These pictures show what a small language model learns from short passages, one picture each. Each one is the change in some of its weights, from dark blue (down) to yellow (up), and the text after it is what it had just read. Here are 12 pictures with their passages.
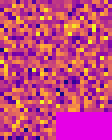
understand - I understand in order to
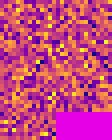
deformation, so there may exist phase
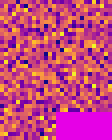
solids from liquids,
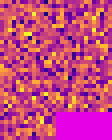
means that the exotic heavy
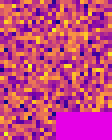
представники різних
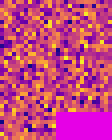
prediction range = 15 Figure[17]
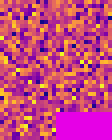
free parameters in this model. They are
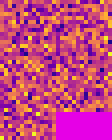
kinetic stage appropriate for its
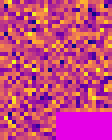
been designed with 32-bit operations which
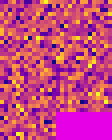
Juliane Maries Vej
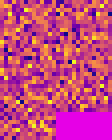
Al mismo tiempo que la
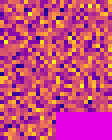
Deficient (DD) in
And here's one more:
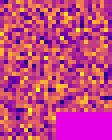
in process till it becomes found.
